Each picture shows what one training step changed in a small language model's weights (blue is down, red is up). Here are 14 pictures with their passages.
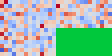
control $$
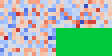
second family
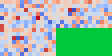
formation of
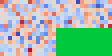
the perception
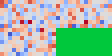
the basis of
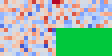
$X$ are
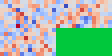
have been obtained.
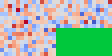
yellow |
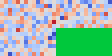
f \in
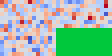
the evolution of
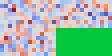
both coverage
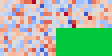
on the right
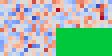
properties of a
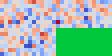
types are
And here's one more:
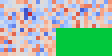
Due to the
